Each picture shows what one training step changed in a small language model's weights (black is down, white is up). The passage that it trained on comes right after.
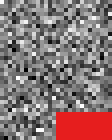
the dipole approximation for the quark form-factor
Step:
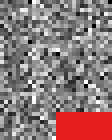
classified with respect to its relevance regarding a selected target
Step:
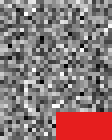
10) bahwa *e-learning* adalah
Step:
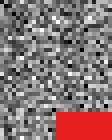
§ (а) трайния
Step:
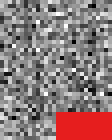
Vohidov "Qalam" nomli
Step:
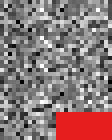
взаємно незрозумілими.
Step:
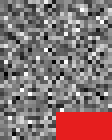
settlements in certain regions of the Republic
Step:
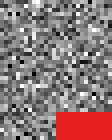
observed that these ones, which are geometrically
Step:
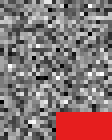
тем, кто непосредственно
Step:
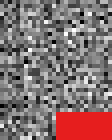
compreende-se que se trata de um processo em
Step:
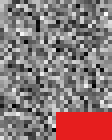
sate is also very close to the Pfaffian
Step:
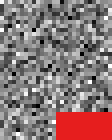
for counting the number of egg masses per
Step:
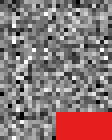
of years of primary school. Conversely, all
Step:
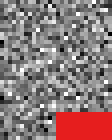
system in comparison to the initial case where the plate is
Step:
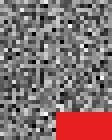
**À l'inverse, les espaces
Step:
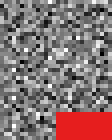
und diese zusätzliche Information vom
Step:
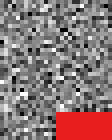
a single customs system are analyzed on the basis of
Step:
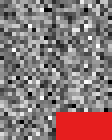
LBP systematically encodes local patterns by comparing
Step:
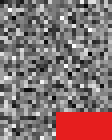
and modeling challenge for them. Among different control
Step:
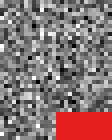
the imposed (total) deformation rate results in
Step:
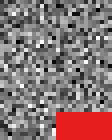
Benjamin, C., Lee, J.
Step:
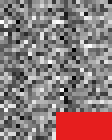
- средња вредност
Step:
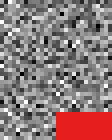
the creation of efficient educational resources and their implementation in
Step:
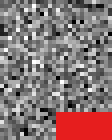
predictions have an error probability of less than 10%, and around
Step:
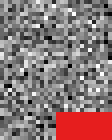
a direct fragment \citep{canup2011}.
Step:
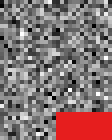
timeliness across the models. This suggests that differences
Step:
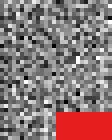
bog'liq bo'lib,
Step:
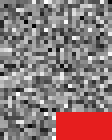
3, 4, 7]. Актуальность
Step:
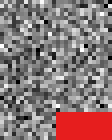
collaborations are primarily determined by historical,
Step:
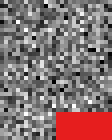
and future hard X-ray user facilities.
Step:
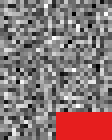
*Rossia i sovremeny
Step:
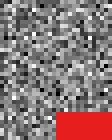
area while the sample consisted of 200 students randomly selected
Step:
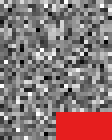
Veranstaltungen Teilnehmende
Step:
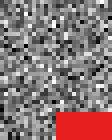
соціального маркетингу, наголошуючи на
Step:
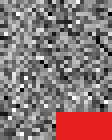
From spin statistical consideration, oxygen quenching
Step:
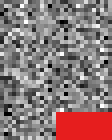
the sign of the contribution of a given mode to a global
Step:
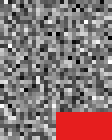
Aprendizaje (CHAEA),
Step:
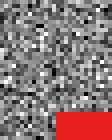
treat spatially non-homogeneous fields as
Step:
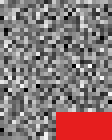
additi make relatic different class organiza
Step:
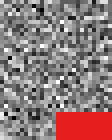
yordam beradi: o'quvchi "men
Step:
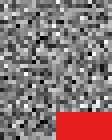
Xin Zhang, Daoliang Li,
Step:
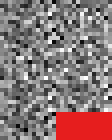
model, addresses industry competitiveness and economic development, With
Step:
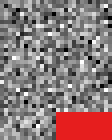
this paper consist of a headset microphone which
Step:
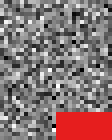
pastvy, seče a
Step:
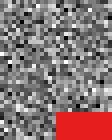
and end-to-end intestinal
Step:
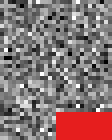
are at risk lie on a ``latent activity
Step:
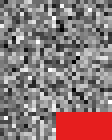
2024 Lignospan injection is commonly used in
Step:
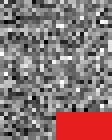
(one of the campus recruiting program),
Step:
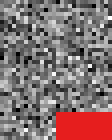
U.P.²Associate Professor,
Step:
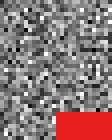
cell lines. These data suggest that biofield treatment has
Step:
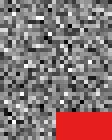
show a well-defined red sequence. The
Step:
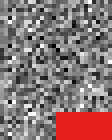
siswa peduli gizi,
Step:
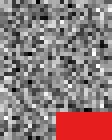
"Oilalarni mustahkamlash va
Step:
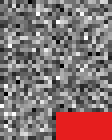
келиши мумкин.
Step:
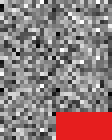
bilərəkdən təhrif
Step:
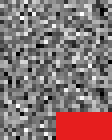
I apply the principles of the 12-step
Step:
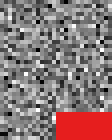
of insulin secretion or insulin resistance
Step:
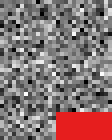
Dumezil, 1931; Fell,
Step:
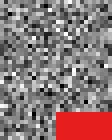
reduzir a qualidade de vida e
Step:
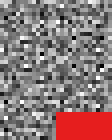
getirilmiş kategorik verilerin
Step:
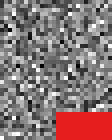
S/C value is allegedly caused by several
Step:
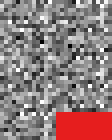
qattiq tanqid qiladi.
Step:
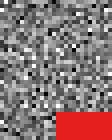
offers the possibility to create and share
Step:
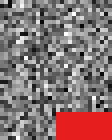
Collider\cite{LC}, it is possible
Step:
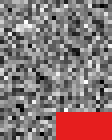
a controlled manner. Such a method was proposed to
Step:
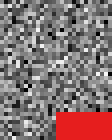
violación es la privativa de libertad en
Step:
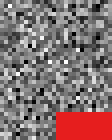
satisfeito com o próprio corpo?
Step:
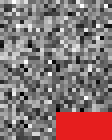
production are rejected by the $H_T$
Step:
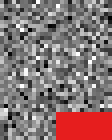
cross sections used as input in \Noon\ for the
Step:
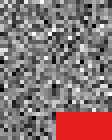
actors and their collaborations' frequency for the
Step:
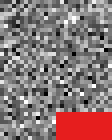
the quality of audit execution. These include
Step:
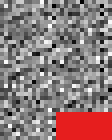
Основными достижениями в
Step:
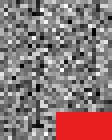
tekshirish. Dars shunday
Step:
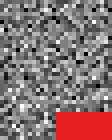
em menos de 4 clubes em toda
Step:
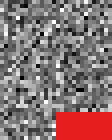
is increasing in biological treatment of wastewater. A
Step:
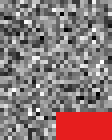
even be negative, which is impossible for a mechanical
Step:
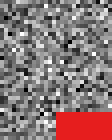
on their level of experience with UniSAFE To
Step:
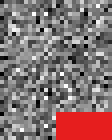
their nominal values. For example, in section
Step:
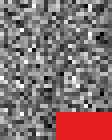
Por fim, as proximidades de Hospital
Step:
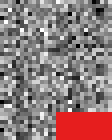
nutqiy faoliyat jarayonida til
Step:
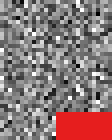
$1/z$.\par Then current conservation and
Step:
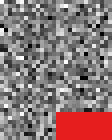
ob Messinvarianz gegeben
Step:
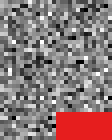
copia speculare dei primi sei
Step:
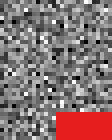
publication were made possible in part thanks to
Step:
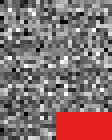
realizado um inquérito para delimitar
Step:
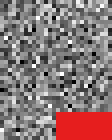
streets again after a while. About the
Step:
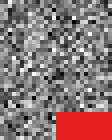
in the symmetrized calculations they show abrupt changes
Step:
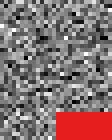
the Cave to the Hut* (2011).
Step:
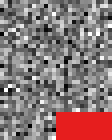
+ \textstyle{ \frac{|\NE -
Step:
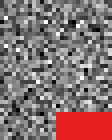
performing various complex iteration-based operations.
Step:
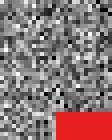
\quad (22)$$ This differential equation describes
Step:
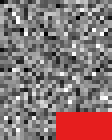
medium-magnification ($\sim \times$200)
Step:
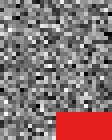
muestran que casi la mitad de las
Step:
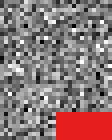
specified for each figure below. We refer to the
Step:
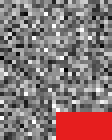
aberrations were observed (Yasmin *et
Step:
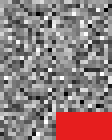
ta'lim jarayonining sifatini oshiradi va
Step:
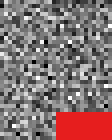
the AGB progenitors. Main sequence
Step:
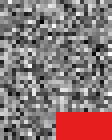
I]. *Vostochnaya
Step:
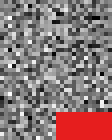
case of Cantor alloy is associated with much higher
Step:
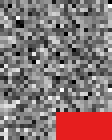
Н. А., Тукфатуллин,
